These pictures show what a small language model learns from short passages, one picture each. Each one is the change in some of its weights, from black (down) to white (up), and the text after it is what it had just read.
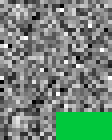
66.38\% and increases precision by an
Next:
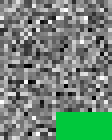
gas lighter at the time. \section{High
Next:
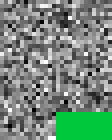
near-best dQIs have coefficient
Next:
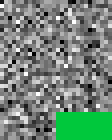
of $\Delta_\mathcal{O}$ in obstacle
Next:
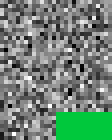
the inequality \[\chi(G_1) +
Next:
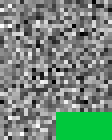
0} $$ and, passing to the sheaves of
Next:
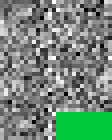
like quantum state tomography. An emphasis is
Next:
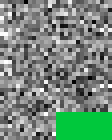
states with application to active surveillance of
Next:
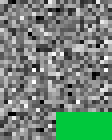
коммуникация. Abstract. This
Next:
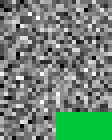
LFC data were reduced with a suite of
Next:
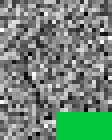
addresses the overfitting problem and enables
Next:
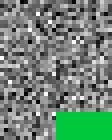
the isovector pairing interactions P1,
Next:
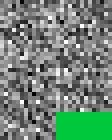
holds if and only if $G$ is a path
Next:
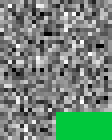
points, then $y\not\in
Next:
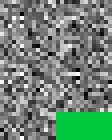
pelanggaran etik serius,
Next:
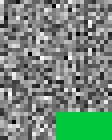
la résilience économique et les
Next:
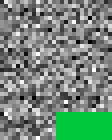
\mu_i \}_{i \in \mathbb
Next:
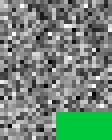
following estimates hold: \begin{align}
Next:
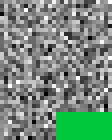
Specificul caracteristic unor
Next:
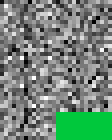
State University, \break email:
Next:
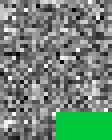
28 Universitetsky Ave.,
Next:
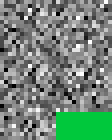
не смотря на все
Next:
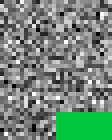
where, $\Theta$ is the Heaviside
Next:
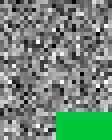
Manolova T.S. et al.
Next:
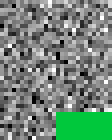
The abundance ratios of elements produced from
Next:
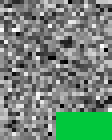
the spatial derivatives of the potential evaluated
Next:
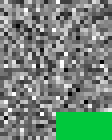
hal. Dalam solusi rancangan
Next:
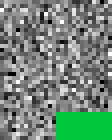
luminosity in the other cases (see
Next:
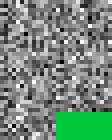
{\mathfrak f}_\M$. In particular,
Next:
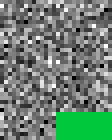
қизил ва сариқ
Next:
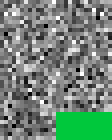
the divisor $E$ (due to the
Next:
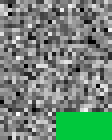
to'liq bo'lmagan
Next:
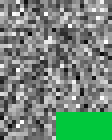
according to the minimal-subtraction scheme,
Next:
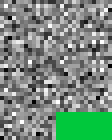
sparsest-approximation of a vector in
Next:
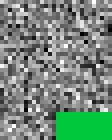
classroom, for the teaching-learning
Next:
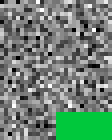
la forma en que gestionamos el
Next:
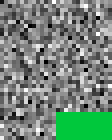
o *signwriting* como sistema de
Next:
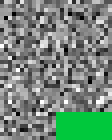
the algorithm in~\cite{Eaton2013} were
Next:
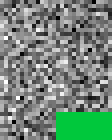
metal construction; the durability; the
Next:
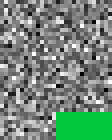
as a chain of Sarkisov
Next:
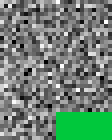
muitos casos, utilizam o seu
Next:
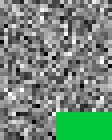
that abelian $2$-groups do not have
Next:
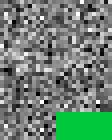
photometries started at 12:51:39
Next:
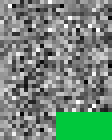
- le moi est constitué par la
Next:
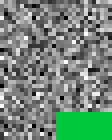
the internal fields are tensor products of open physical
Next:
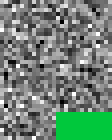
supercommutator on homogeneous elements of
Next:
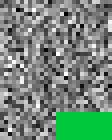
analysis \end{keywords}
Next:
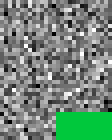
< 0$, as illustrated in Fig.
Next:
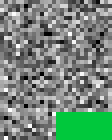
starting from $y_0$ is always one
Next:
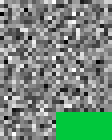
to tighten the upper bound for the
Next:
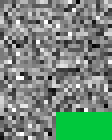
geometry of closed conformal vector fields on
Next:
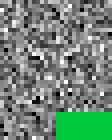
such as the Gram determinants, become small.
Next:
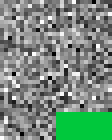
original non-orthonormal subchain
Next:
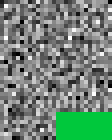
dan meningkatkan kesadaran
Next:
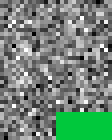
kasalligi) Ijtimoiy-iqtisodiy
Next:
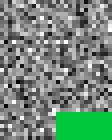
entre deux faisceaux pour la
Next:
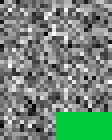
trabajadores, provocando una percepción
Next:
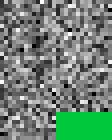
ними. Хочется
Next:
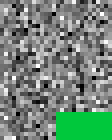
Samuel Hart[b,a], and
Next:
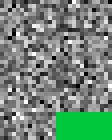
and $I$ an ideal of $R$. The
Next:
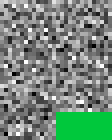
likewise for the sum over $n'$. In
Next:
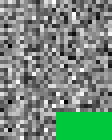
are randomly selected in the interval
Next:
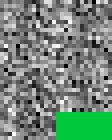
que, tal como en el proceso de
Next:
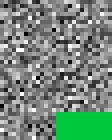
branched covering of a knot
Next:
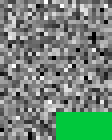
intro.tex The cell membrane provides a
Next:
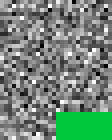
individual o'quvchilarning ehtiyojlariga
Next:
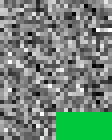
V of \cite{DePietri96})
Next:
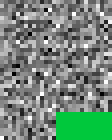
BERT, wo lediglich ein
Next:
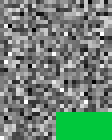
$\alpha\ll 1$, together with the
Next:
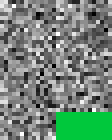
borish istagini singdirdi. 2.
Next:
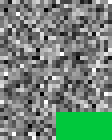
with the use of EDTA gel at a
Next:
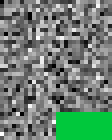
või kuidas ta seda
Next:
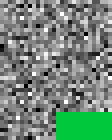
konflikcie. Henryk
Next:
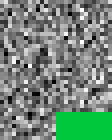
W$. The assumption that $n$ is sufficiently
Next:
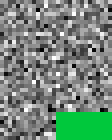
answer the following questions. - Are the
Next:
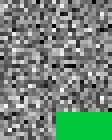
the validity of the method, we use the following
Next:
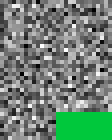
нити, которые
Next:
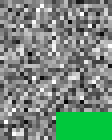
semi-core ($3s$ and
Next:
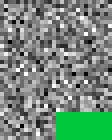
Wightman function one finds \begin{equation}
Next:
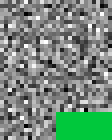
de la utopía vigente desde
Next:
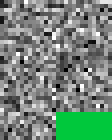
the protostar to reach a steady
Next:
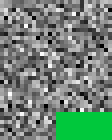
all the invariant Hermitian structures were
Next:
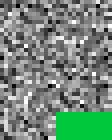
ODE has zero initial condition. Thus, we have that
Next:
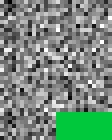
den Tabellen (wie z.B.
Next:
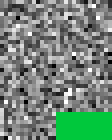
com frequência lesão no tronco
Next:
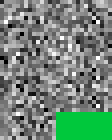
emplearon diferentes enfoques
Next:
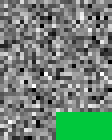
y\right]dx\ , \end{align}
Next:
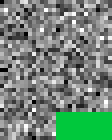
$\LL(f)$ is the normalzed
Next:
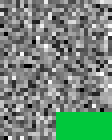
the SiO maser region to that of the
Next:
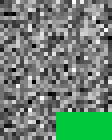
interakčních prvků,
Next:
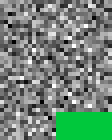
необходимость системного
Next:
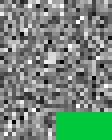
bastante insatisfação até porque a forma
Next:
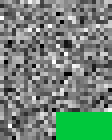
on each sample using a laser spot size of
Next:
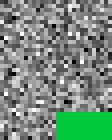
also need the following well-known lemma.
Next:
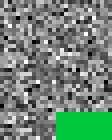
parameter $\tau$, \begin{equation}
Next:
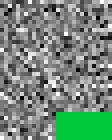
to this is \cite{Rafal08} that
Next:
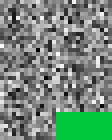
voor de vroegschoolse
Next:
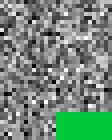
based on progressive Type-II
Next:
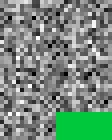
ошириш ҳамда қўшимча
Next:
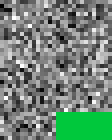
galaxies (TDGs) NGC
